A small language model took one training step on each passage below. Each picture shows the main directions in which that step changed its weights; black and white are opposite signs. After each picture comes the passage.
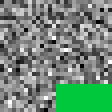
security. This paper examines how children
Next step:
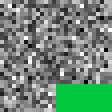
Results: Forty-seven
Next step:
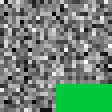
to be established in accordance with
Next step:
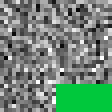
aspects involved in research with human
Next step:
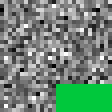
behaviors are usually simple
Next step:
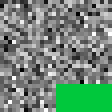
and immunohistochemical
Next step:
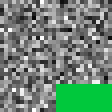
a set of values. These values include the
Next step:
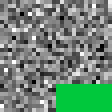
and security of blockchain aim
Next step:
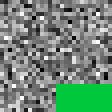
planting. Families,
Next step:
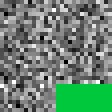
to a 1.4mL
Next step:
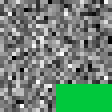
education for the use of university
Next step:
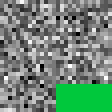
run, the spiral
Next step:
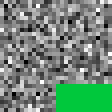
and the study of interactions among
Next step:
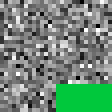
application of OoO heating to
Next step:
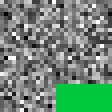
that delivers a thin stream
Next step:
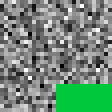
to develop as they enhance all the other
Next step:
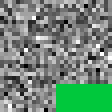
be used in conjunction with many
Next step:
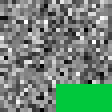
is attained through three key design
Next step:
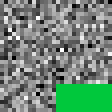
were crushed by hand and dried
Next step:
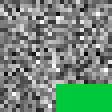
shell directly and the
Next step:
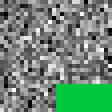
populated with video contents
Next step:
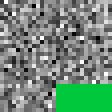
areas have been identified as essential
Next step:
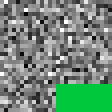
University, Bandung,
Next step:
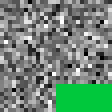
second decade of JBUON the
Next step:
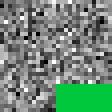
composite materials. There is a large
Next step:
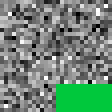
- collection, management, and
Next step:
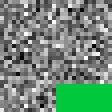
evaluation framework. Key words:
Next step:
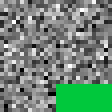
preservation of the nature rather
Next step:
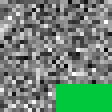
DESIGN OF
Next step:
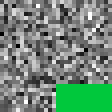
and structures that should be present for the
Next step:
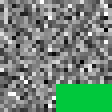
whether the peeling tape
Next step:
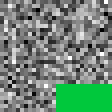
become available in the future, we
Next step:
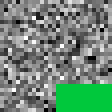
not enough to conclude that these
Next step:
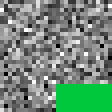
bark beetles and their
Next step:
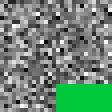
transportation Smart building
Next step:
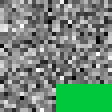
-Mixup is to estimate
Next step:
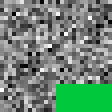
project has enabled stakeholders
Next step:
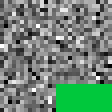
Measurement: Body
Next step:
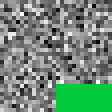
while the added bentonite
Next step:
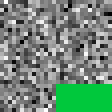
in recent riots and
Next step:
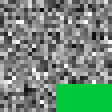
or beneficiary families must
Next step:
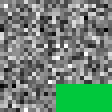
a complex aromatic substitution
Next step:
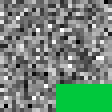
conditions that are usually developed in a
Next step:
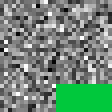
in males and females
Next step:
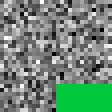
and hemangioma through
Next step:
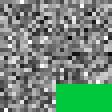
rating points. I.
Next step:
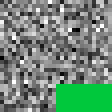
to the target audience [3].
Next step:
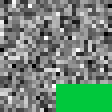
Corpus Linguistics to
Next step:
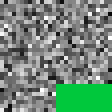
citation style is called
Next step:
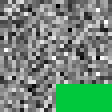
GRA, multiple linear
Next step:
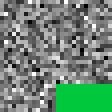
study population consisted of university
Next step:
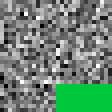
of 2170 recordings,
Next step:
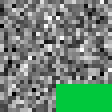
explore the possible determinants of
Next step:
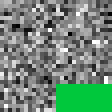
the gradual modernization of information
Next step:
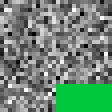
in Parkinson's disease.
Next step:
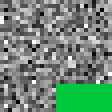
climate policy making should pay
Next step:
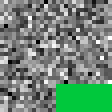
generally called 'system support
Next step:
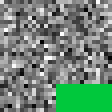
a similar effect with the dilution of
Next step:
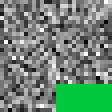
shared and mastered among them;
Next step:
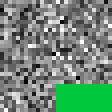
the size of the dog population,
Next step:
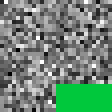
4.2 Experimental Results
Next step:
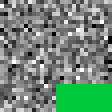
have provided nutrients and energy for
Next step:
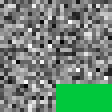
does lower competitive fitness
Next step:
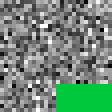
able to categorize my
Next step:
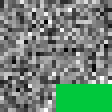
BMI > 30. The
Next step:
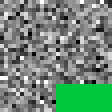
RESULTS AND
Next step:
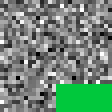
promptly by adding 1
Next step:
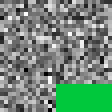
used structure as a hydraulics
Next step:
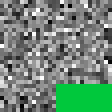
mental health literacy within the scope
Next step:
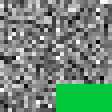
performed a series of treatments of
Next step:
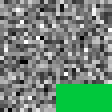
administrative commands and
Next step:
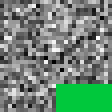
in concentration of the pesticide
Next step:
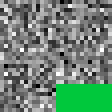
as described above, which will be
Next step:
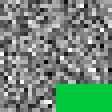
generality. A recent study showed
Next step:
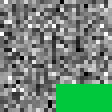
“No, I did not change the
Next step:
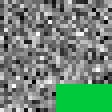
and vibration. Fig. 7
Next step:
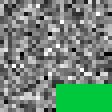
of MRSA against
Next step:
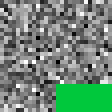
as a possible alternative to the
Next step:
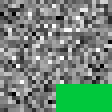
high tensile strength,
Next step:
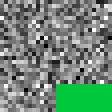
waves of experiments,
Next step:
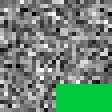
μ -TGA below
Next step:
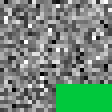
were asked: 1. You
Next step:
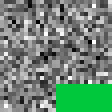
and classification. However, a large
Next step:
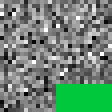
an integrated approach, including constant
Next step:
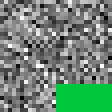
low footprint, energy
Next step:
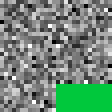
resistivity The effect of frequency
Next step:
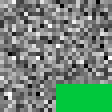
to admit, that I am a
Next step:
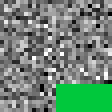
used against skin for
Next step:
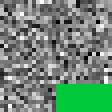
found but all collected males had
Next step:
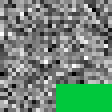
Commerce and Science
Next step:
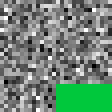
lacquer to prevent the
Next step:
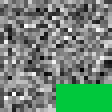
soft injection can be modeled
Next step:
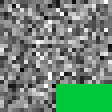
being lifted behind the
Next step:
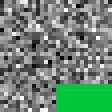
type platform, based on the ECN
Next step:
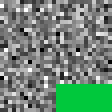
leakages from high-pressure
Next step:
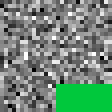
to man. Not because people
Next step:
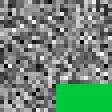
pitch and rhythm
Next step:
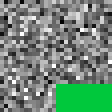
from the batches such as
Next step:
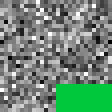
offerings (**Amisa
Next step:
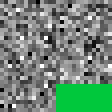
*E. coli* showing
